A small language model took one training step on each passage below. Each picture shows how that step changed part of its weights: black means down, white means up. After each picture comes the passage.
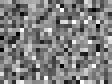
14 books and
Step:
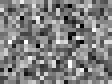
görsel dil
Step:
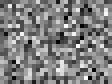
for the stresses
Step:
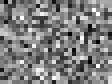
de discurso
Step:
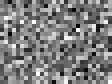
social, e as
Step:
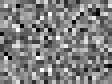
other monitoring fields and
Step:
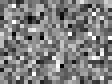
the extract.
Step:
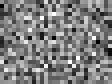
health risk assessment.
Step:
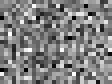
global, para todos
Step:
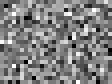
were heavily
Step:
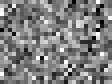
joc comune
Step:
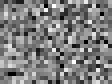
time, this type
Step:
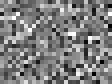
с области
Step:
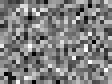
in the three
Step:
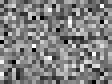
vida a estar
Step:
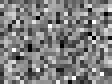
the cost function.
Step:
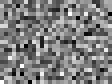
The main forms of
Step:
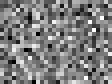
of the algorithm,
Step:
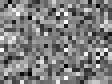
to assist and
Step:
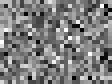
O nuqta
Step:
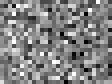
в связи
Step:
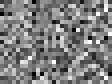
herança de
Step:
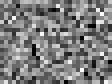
sido siempre
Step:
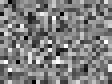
are people's top
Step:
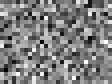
Also, in some
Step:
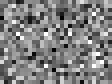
the behavior of
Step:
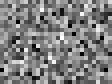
sensors for signal
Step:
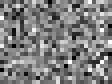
no-** kabi
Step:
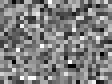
independent sources, as
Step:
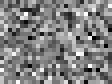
dan jintan
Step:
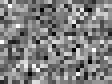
in comparative
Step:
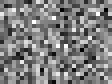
Climate City
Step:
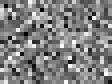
world in which the
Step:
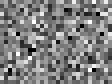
М – маса
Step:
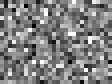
как предмет
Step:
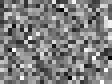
XT es un
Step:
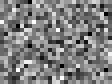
come from two
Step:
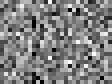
prevention of
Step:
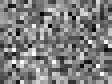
vivo na
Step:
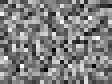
Muslim patients with
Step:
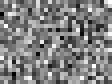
slit potential,
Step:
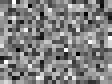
with n-type
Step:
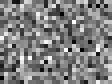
flexible and
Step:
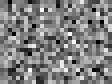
Inst. for
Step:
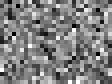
acordo com
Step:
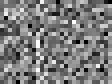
concept of CHP
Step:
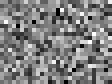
vs. patent
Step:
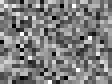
data collection based on
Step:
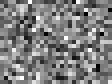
Volume 8,
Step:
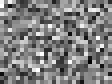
giving concrete
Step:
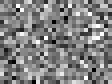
behavior of the similar
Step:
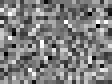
in low- and
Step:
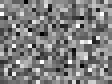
tarzi xususiyatini
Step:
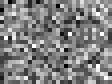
o monitoramento e
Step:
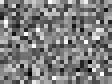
of somites,
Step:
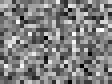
min ⁻¹
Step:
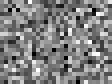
email of
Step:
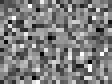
x 2cm
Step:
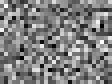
challenge facing the
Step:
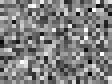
oriented towards
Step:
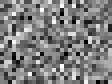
щурів в
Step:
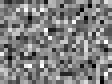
in this text.
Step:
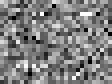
in digital technology.
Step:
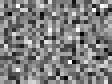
adalah salah
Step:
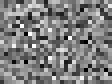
that leads to this
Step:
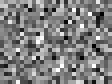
(b) an
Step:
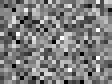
have made in terms
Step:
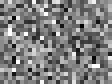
Assessment practices should
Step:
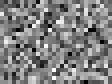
statistical techniques such as
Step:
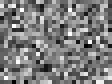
xizmat qiladi.
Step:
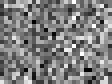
habilidades para
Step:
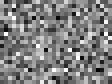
La cuarta
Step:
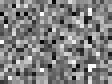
раніше ви
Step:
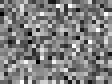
Meek personality
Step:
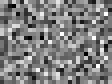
global culture.
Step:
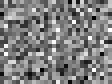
the FP at
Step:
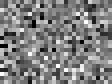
Median =
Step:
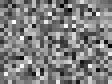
similar observations where
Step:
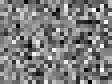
of Materials
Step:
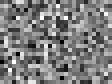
what's missing
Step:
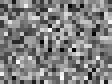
risks For the
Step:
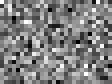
of it, and
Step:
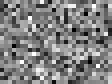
de Nevados
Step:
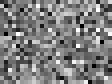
use text but uses
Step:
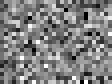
decades later
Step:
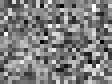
no need to time
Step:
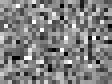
insights rather than statistical
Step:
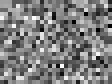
de setembro
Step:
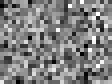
te ouvir.
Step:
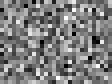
san'at va
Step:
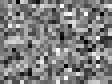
to nutrient
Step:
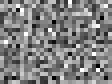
way of learning
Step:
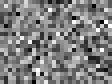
gestión para
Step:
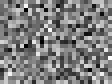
The uptime per
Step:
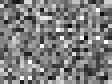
sources of credit
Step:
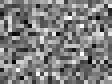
des recommandations
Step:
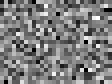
With libraries being
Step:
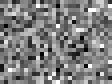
supplied power,
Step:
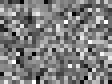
and around the
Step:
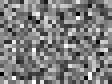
such as the
